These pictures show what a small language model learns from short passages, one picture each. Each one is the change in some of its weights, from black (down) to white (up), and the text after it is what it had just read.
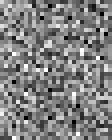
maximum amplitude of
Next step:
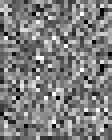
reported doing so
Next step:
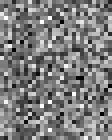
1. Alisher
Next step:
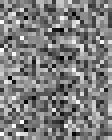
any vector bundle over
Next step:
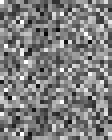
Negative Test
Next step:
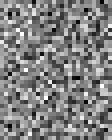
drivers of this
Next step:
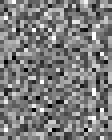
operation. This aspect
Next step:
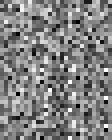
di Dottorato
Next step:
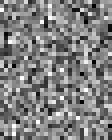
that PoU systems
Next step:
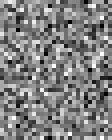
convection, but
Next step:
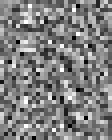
in the definition of $\T
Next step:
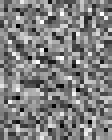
must be a $(2 +
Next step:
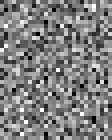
relationship between design,
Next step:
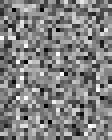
ensuring the safety
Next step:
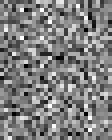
if and only if each edge
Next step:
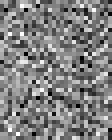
square integrable
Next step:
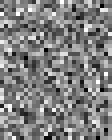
be mentioning here
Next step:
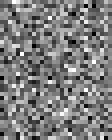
en el Estado. -
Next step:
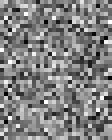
the region combines low
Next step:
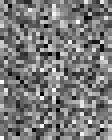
hematocrit and
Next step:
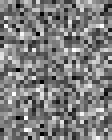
action of $G$ to
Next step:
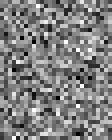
necha asosiy
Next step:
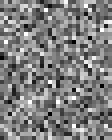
a crucial factor in
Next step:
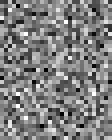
this survey,
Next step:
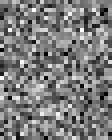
power is high, it
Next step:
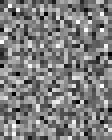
de Pérdidas
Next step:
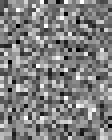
суфизма в
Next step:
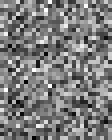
Frauen, die
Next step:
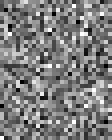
(lat, long) 4
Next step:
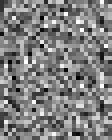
эга бўлмаган
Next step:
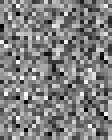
mathematical problem of
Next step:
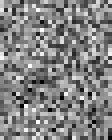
$q$-space was
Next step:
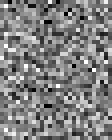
Declaration of
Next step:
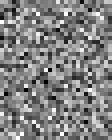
nature conservation and
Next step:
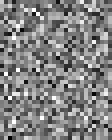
nationaux, le
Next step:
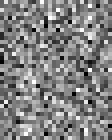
that the morphism in
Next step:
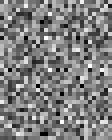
et les humeurs
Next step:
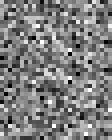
environmental awareness
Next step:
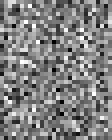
product sets in fields of
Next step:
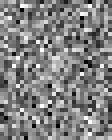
of East Java
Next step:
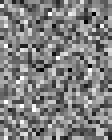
Clinical signs
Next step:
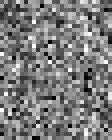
and Hospital,
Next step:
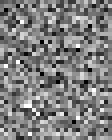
infinity in an
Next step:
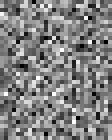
The examples presented in
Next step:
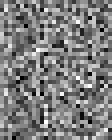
san’at va
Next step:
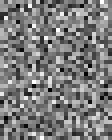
to all farms.
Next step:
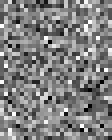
all case 5 irreps
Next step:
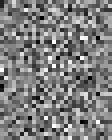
estratégia de
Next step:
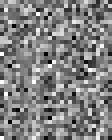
of videos are
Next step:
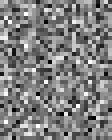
the inverses of the
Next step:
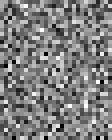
this work is to study the
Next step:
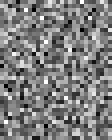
future weather,
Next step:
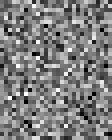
no Ceará, é
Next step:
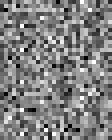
poéticas digitais
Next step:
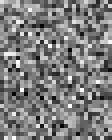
$p<\infty$ for
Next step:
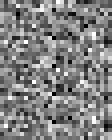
Let us consider the full
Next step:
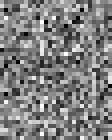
OS time. The
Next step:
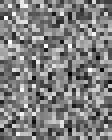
following well-known
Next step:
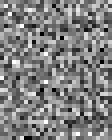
até que alcance
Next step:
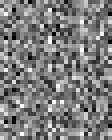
there are two degree 2
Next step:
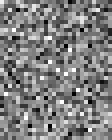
compare the health,
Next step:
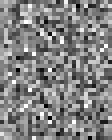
in $\Gamma$, in particular
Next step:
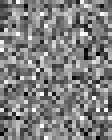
properties (cf., for
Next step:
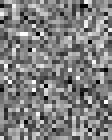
last decade (Zha
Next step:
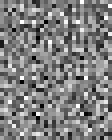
element vertices).\\ \noindent
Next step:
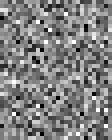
control strategies aimed at
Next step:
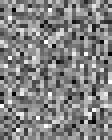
line, denoted as
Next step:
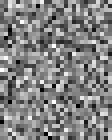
follows by subtracting
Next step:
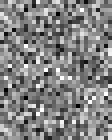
months. He has
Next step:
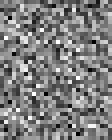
a potential conflict of
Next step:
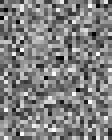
problems where the number of
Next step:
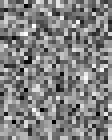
second order derivatives which are
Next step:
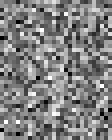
periodontitis and
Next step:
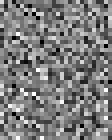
location estimation.
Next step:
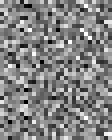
Cervical Plexus
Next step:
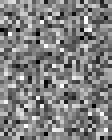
on board the ship
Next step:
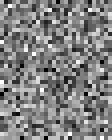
y consumidos
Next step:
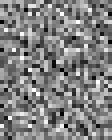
out by [8]. A
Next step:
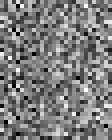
S. Frey,
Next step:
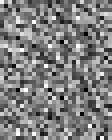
Give a unique label
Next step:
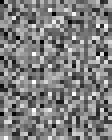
• University education 0 20
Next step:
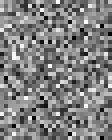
complaints at the
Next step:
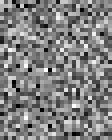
preservation of healthy
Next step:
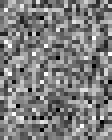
do papel secundário
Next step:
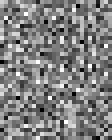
the case of $X=
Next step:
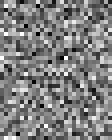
important direction for further
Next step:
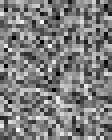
aX + b$ with
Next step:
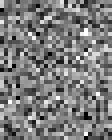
completely irrational
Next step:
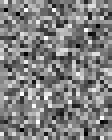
a small but reflective
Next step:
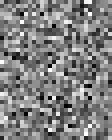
varying loads
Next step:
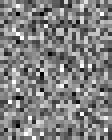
homomorphisms in~$K
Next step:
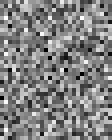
Revised: 15
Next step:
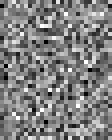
violência policial,
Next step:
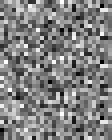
be described (at least
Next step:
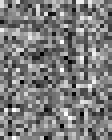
$ \max\big(
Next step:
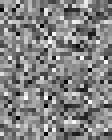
language of the patient
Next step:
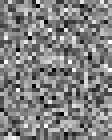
must specify the forms
